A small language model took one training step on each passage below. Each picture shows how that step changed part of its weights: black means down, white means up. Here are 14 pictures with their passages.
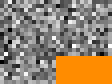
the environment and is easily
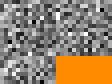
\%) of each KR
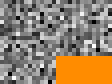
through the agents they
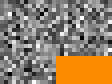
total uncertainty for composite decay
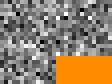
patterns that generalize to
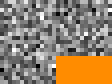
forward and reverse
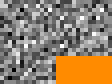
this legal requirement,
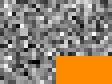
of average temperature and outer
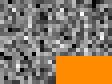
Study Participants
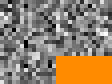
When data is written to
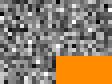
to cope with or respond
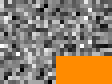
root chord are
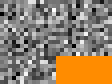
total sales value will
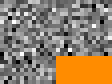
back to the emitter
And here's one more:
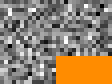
curve $C$ is
